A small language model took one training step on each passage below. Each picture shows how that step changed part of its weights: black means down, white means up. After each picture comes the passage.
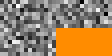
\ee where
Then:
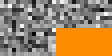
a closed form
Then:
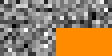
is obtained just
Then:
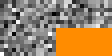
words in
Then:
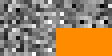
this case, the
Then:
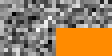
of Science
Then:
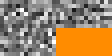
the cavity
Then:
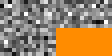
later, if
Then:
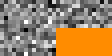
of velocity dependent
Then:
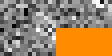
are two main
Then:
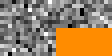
are confident
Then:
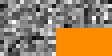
real experiment
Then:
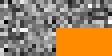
for kNN
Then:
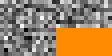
in the flat
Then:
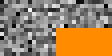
not change sign
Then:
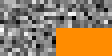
the theory described by
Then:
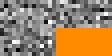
a thin
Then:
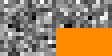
a form that could
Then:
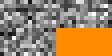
The spectrum of the
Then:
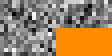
dimer and
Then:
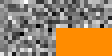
in case IV
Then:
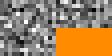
must use two
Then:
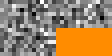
note that the
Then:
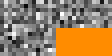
peak at the
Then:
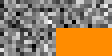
specific indices
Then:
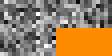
transition under an
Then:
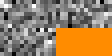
electronics can be
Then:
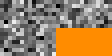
primary star
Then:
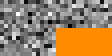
is the modular
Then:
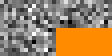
best detector
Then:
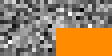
will become
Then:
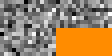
black hole
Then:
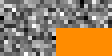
inflow velocity
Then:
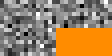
pc at
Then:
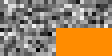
to a quantum
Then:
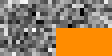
are real and using
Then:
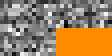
final images
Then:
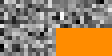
in the light
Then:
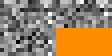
be reduced to
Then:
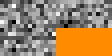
nematic director
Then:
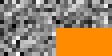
group is not
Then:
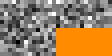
remove some
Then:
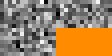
work has to do
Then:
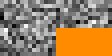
spectrum, including
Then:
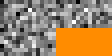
noting the
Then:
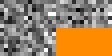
(red solid
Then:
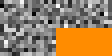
lack of
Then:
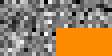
path can be
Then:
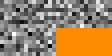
from the same
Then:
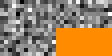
reading of
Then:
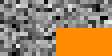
is the average
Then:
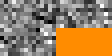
be assessed
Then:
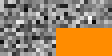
decrease in
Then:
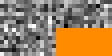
in class j,
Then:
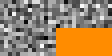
a conserved
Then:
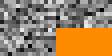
the curve
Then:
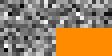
corresponding SQ
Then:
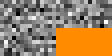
cost. We
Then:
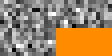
free energy
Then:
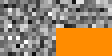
cases where the
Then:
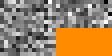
the sub-ps
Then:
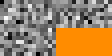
EPR pair
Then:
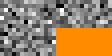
moduli space
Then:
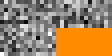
given in Eq.
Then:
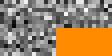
result is to
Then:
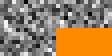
proposed, most
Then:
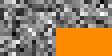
starting from the
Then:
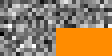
images of
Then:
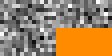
the assumption that
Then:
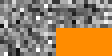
first explain our
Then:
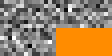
of the energy
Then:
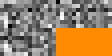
strange quark
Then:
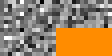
solutions for
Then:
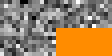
main interest of
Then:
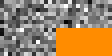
the form of
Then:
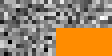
the difference in
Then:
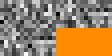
energy consumption
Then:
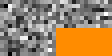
a trace
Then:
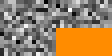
temperature of the
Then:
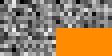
only considering two
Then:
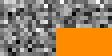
that prepares
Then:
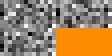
information about the
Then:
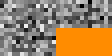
positive measure on
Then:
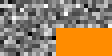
extended to allow
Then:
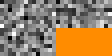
computes the
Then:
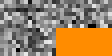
The linear polarization
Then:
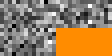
dynamics can be
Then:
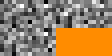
et al. have
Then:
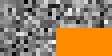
can average.
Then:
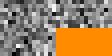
densities are
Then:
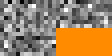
bath, that
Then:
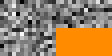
allowing a
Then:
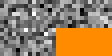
are taken by
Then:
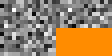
field of the
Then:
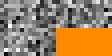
assumes an
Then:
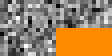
hope it will
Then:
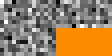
sake of
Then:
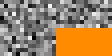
at determining
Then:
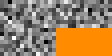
way of
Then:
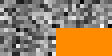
identification $\tilde
